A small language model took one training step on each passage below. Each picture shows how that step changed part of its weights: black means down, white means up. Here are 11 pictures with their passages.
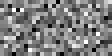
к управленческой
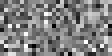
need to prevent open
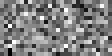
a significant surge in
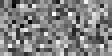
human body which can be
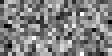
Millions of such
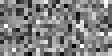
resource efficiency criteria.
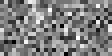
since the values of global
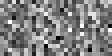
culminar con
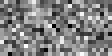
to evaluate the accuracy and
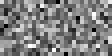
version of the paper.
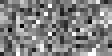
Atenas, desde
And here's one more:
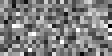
to natural hazard
